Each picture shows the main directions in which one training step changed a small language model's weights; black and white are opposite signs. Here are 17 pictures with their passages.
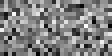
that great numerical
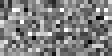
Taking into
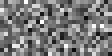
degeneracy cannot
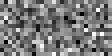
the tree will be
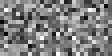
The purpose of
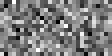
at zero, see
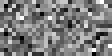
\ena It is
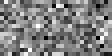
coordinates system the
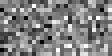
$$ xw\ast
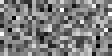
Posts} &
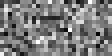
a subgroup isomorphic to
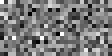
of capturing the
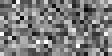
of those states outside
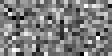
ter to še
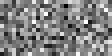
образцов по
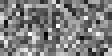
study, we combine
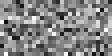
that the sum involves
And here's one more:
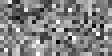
relationship between the
